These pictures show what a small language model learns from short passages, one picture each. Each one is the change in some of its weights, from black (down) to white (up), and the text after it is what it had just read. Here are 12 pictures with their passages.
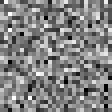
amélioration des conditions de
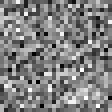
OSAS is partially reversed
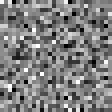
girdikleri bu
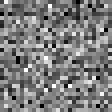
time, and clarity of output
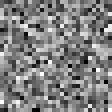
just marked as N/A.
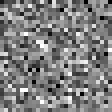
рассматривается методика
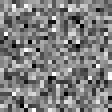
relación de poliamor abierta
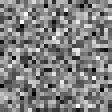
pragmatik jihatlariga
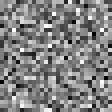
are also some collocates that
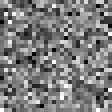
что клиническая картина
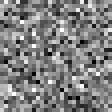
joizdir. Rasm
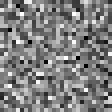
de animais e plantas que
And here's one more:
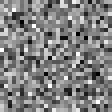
Colorado, USA) was
